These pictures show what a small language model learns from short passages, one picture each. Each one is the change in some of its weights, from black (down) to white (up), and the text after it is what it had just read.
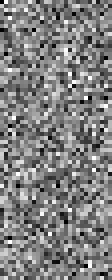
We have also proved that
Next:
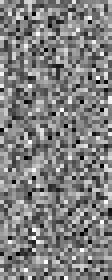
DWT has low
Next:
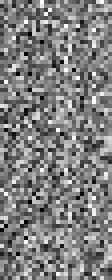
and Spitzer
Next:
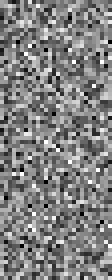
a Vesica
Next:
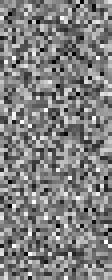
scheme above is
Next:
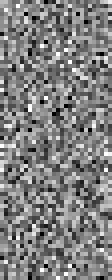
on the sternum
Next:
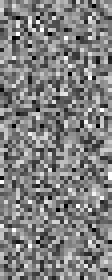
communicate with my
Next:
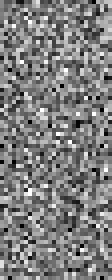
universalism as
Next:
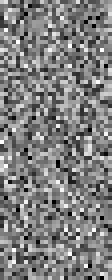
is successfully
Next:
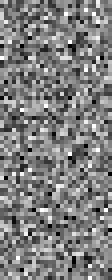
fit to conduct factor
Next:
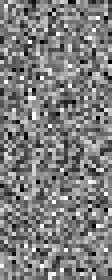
emitters appear
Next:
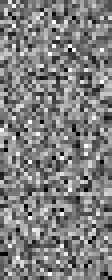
as the reactions
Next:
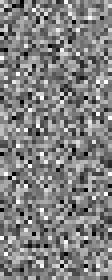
of the product of two
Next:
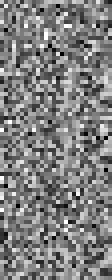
the dark energy may cluster
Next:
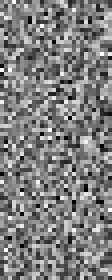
case, the final
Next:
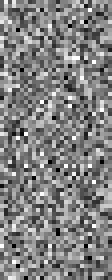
(recommended for
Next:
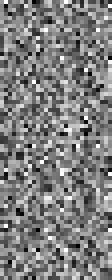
to the following constraint on
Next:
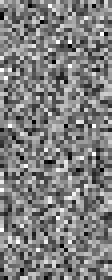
for Aq-C and
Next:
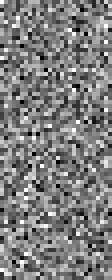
of the process carried
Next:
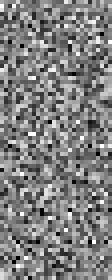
by neglecting
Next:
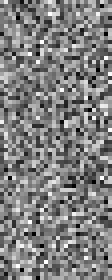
policy adopted by
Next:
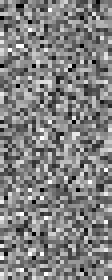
(a) PP and
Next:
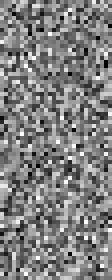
method to Winkle et
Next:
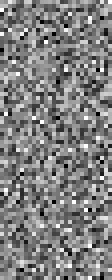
recognized for their
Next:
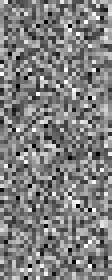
correlational statistics to
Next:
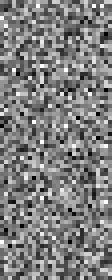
electric polarization.
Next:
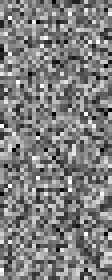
proposed in this paper are
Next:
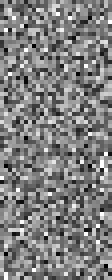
focuses on exploring
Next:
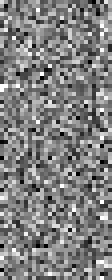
in an early
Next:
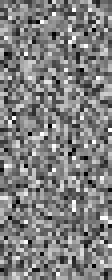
within the derivation.
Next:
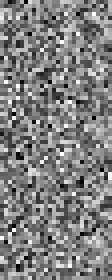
to A. Amann
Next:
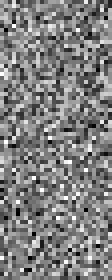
mostly by educational
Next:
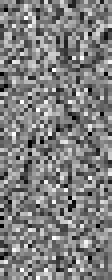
phase. As a result,
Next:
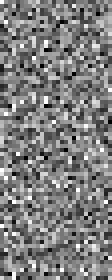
in bulk fill
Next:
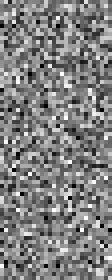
$\sigma_f$ are
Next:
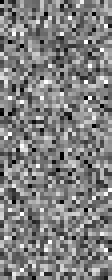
broadening of
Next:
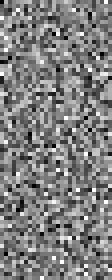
large momentum
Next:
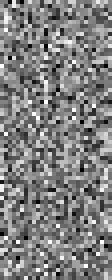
treatments on a
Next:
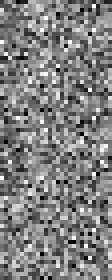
red supergiants
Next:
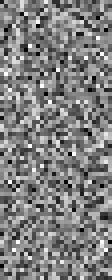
the waters of the
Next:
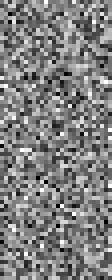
We review predictions,
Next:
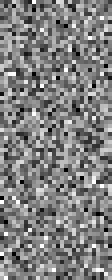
infection was confirmed
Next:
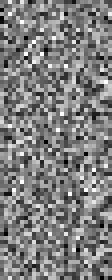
and Research,
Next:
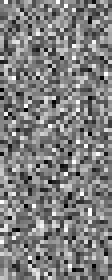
y^\nu - \bar
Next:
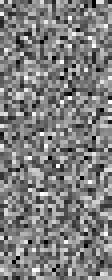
digit in the
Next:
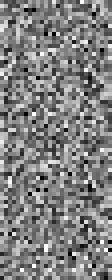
a population of
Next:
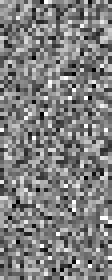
be calculated by the equation
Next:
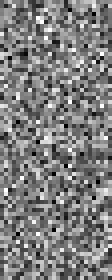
silencing for
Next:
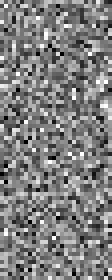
of the dark matter
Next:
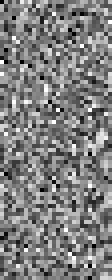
of tropical dry
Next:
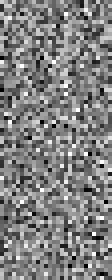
some fields located in
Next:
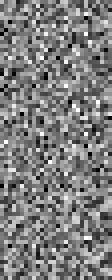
the contact problems
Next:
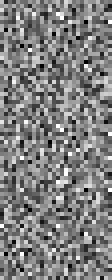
plasmas are
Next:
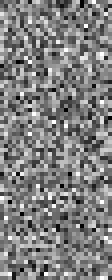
profuse blood
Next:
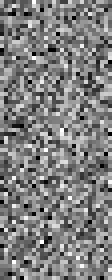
pulsar, so
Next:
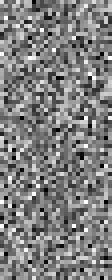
VLBI radio
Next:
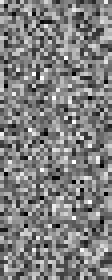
on the exact detector
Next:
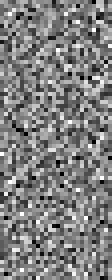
linear) outer
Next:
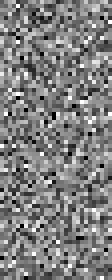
cerebral cortex
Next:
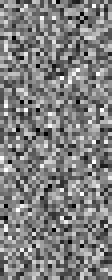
predicted trajectory and
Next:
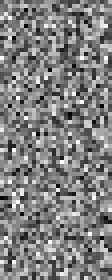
presenting a reliable
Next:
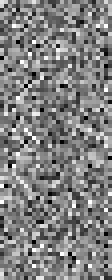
of operator basis is
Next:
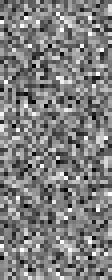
of warp and
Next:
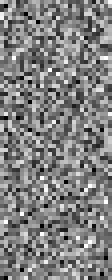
a quantitative
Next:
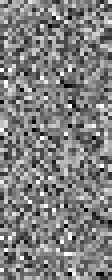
Moreover, the
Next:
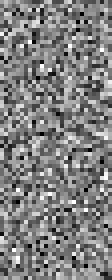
Depending on the test
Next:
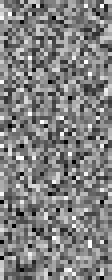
AIT development.
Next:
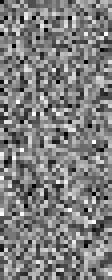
while the true agent
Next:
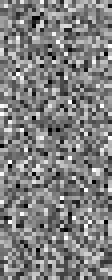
improve sugarcane
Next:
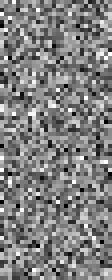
in this work can pave
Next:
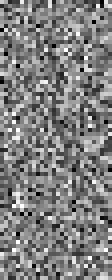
all of the models have between
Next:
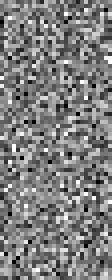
been adopted in the
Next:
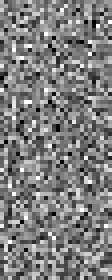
not drastically
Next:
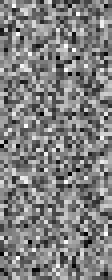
worked up in the
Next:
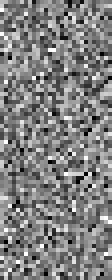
considering the much
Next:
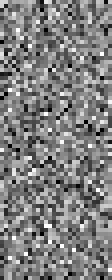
wife. The
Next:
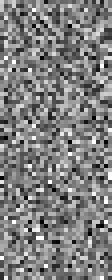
diagnosis with
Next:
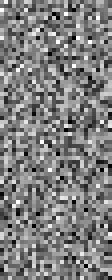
evaluated by using the
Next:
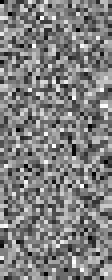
the available rates
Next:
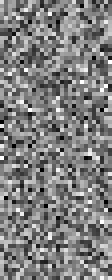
the ROI, that
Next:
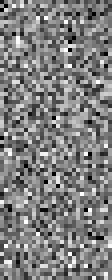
is due for completion in
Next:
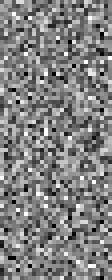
India UAE
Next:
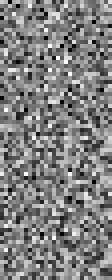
the hope that the
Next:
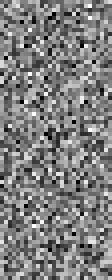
Tan ES,
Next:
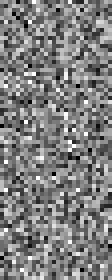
risk factors for
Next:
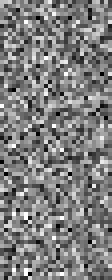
asked them for a
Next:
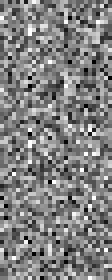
number of cases. Table
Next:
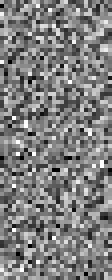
the country.
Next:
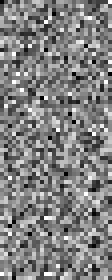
The braid of
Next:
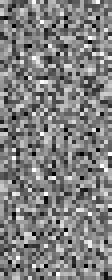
duration of data for
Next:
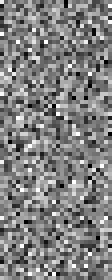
column: energy
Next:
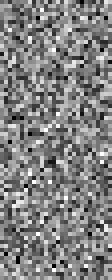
findings show that for
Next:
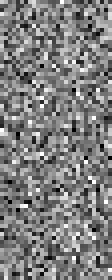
to facilitate
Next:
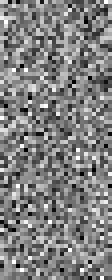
increasing amount of
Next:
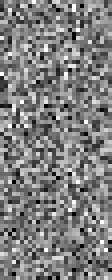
scale variation bands of
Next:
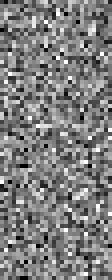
such a kind leads
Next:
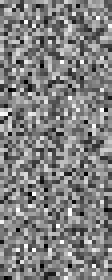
CM frame is
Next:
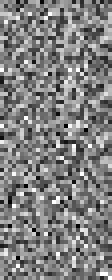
that the detailed knowledge
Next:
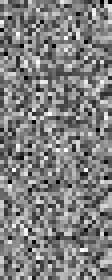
reduction has to be
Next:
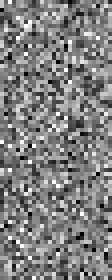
& Kaski,
